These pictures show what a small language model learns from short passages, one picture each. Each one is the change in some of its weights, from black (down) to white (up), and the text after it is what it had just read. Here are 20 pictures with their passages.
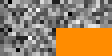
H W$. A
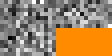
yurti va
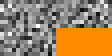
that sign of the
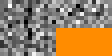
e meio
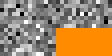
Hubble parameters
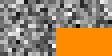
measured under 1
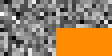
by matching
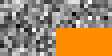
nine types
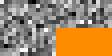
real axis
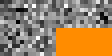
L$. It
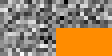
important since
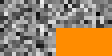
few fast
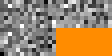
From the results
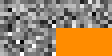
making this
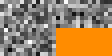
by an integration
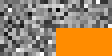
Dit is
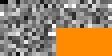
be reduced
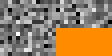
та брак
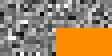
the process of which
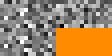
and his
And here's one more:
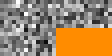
to show the
